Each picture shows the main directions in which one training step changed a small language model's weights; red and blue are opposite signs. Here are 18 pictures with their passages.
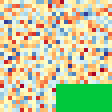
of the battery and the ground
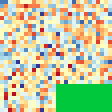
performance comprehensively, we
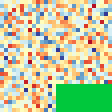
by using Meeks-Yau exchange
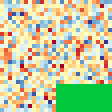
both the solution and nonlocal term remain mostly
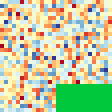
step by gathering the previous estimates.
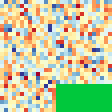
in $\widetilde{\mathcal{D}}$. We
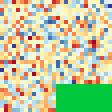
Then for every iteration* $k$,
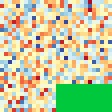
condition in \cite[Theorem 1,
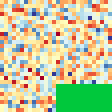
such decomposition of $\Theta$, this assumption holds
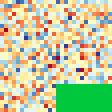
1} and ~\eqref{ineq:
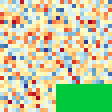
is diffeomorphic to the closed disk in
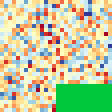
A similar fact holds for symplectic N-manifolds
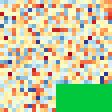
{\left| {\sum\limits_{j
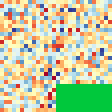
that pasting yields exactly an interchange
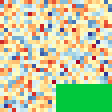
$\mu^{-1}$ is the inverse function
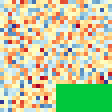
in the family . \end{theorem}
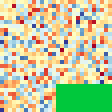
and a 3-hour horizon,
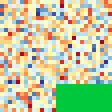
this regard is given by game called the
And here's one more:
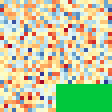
on $U^{i}$ and show it
